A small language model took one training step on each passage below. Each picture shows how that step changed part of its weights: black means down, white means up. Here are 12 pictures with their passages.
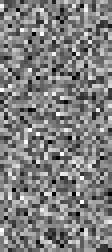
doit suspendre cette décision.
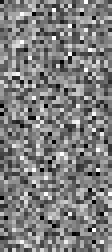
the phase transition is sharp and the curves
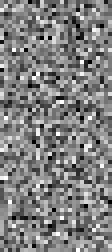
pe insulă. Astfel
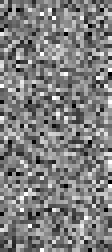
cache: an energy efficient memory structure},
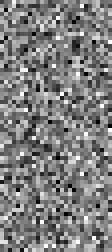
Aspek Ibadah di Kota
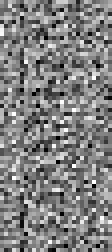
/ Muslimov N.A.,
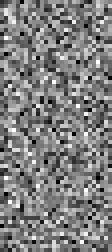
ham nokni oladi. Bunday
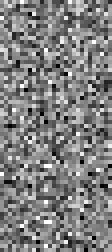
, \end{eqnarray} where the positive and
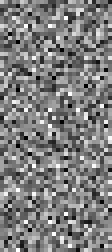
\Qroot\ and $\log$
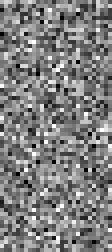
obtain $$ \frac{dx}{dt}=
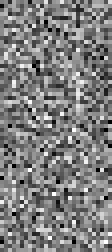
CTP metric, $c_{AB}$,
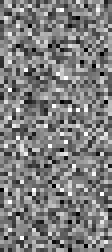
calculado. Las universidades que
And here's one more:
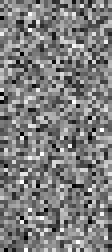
models seem capable to capture the dynamics and describe
